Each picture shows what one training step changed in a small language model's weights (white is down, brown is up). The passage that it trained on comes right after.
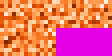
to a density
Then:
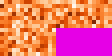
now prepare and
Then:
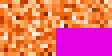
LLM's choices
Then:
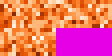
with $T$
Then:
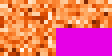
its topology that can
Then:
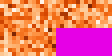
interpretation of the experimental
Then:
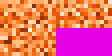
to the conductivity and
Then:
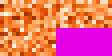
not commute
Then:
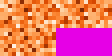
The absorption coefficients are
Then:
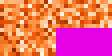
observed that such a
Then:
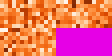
the star surface is
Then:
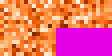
$b \to
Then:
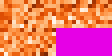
using a M3
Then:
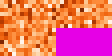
central source,
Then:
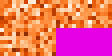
by $\hat
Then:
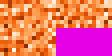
example in which a
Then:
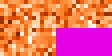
thank R.
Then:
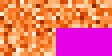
pending remote
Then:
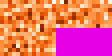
crossing point in the
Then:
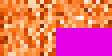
shadow from
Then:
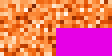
meaningful as integral
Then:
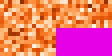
limits of small and
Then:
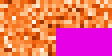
a given input power
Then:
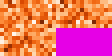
maximum amplitude at
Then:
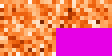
HAADF imaging
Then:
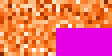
from large-scale
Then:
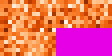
for contextual reference
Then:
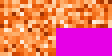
to quantify the
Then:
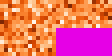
value of uniform
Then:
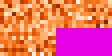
corrected for field
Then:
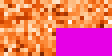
clearly absent in
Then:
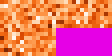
} These can then
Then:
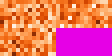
when granular
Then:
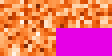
have only a single
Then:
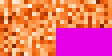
about the formulation of
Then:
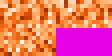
particles in the channel
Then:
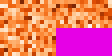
This is one of
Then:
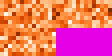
stable configuration as in
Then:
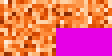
starts to transfer
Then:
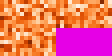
intend to
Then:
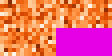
very small fraction of
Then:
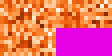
cyclic compound
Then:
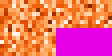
for five intensive
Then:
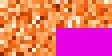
collided with the
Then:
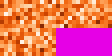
need to integrate
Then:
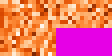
that in the numerical
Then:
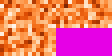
rest of this section
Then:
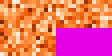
terms depend explicitly on
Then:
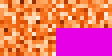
grid following and grid
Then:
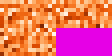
combines a linear
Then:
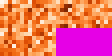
which senses signals
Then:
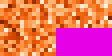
additional identifiers
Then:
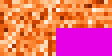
conditions through the following
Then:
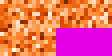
for ExoSkin
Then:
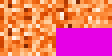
presence of uncertainties in
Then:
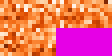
applies kernel
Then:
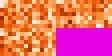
confirmed that their students
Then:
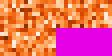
the hierarchical masses
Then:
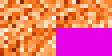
observations which show
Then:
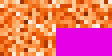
and protons with
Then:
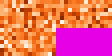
the correlation time
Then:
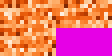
extreme case $\partial
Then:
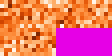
evolution was observed in
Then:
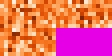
the superposition of
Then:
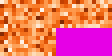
black hole, as
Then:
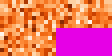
the structural diversity
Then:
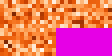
due to their magnetic
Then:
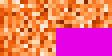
that has been developed
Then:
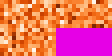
shown to be a
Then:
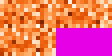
modern science and
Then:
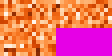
sensitive to the relative
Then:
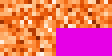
can be equivalently
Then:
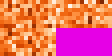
functions copy the
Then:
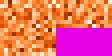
shape and variability of
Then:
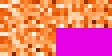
\\ \hline
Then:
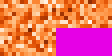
quantum systems are diverse
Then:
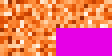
major axis. We
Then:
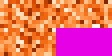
and lowering the
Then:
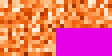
respectively; the
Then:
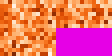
for superconductivity in the
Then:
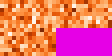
Monte Carlo simulations
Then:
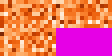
more sensitive to the
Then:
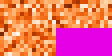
realistic fit is now
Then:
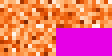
and measurements in
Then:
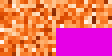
in both nuclear and
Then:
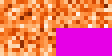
strange quark.
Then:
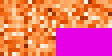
In this case,
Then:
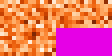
and generalized surface losses
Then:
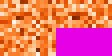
artifacts and for
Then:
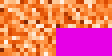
and the value of
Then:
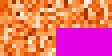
zero. The current
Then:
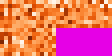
proposes a
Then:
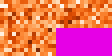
National Science Foundation under
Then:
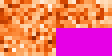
systems was reported in
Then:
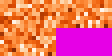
introduce the most widely
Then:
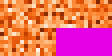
are the only free
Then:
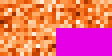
was additionally
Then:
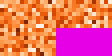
and optical lattice
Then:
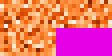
Supporting Information
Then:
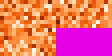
coverage, but
